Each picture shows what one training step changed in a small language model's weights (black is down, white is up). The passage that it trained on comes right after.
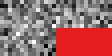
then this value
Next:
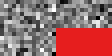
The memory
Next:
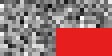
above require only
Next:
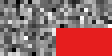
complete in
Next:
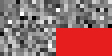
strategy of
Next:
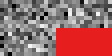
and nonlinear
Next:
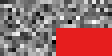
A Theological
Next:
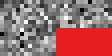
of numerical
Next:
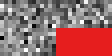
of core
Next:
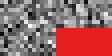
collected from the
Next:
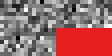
defects at
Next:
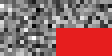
this core is
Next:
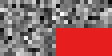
spectra has a
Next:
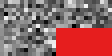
\item {\tt
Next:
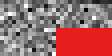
$\rho$ is
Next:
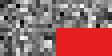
wait for
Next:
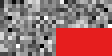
be seen that
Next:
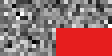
features and the
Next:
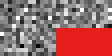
shift to
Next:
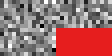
assumption that
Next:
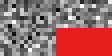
single bounding
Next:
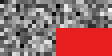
notion of no
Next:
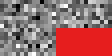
space tensions
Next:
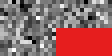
Sciences and
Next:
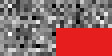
learning entail
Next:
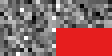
investigated through a
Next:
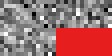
soft and
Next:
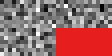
tile the
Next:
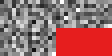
the case group,
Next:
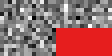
has negative
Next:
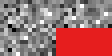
mass, setting
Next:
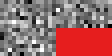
different strategy
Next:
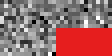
are EDM
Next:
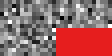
sampling and density
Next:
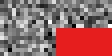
the green
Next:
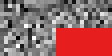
include solution
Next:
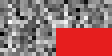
metric selection
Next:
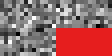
states up to three
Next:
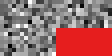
relays), with
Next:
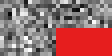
and low)
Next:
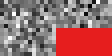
which has been
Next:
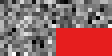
In the present study
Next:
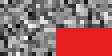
collected by
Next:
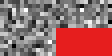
in their ability
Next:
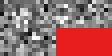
which a nation
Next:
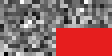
to use a
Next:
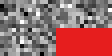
clip and
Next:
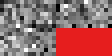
for plant
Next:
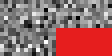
wear behavior
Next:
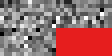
we would like
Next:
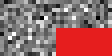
They can be
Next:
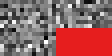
we utilize
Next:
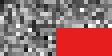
for its various
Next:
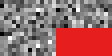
width of an
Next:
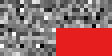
gap is
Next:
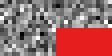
represents the
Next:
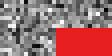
conductors into
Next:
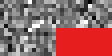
to fit their
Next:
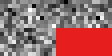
We propose and
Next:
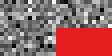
Our results show
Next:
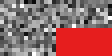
through their regular
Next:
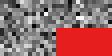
this work, we
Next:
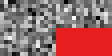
be used as the
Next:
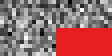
the light of the
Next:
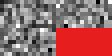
for child
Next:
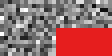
is kept
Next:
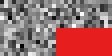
sealing potential
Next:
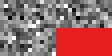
brought us
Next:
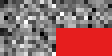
method of the
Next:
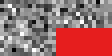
a channel
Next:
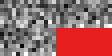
the findings of
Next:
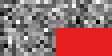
2. What
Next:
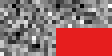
steps of
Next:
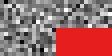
High School
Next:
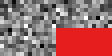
However, this is
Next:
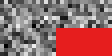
that it can
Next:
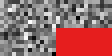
can be described
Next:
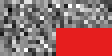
of Votes
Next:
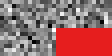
regions and
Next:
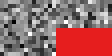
genera were
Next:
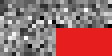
our system will be
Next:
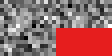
that the momentum
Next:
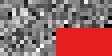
and introduce
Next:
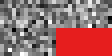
the relevant
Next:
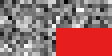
is the determination
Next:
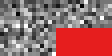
both of which
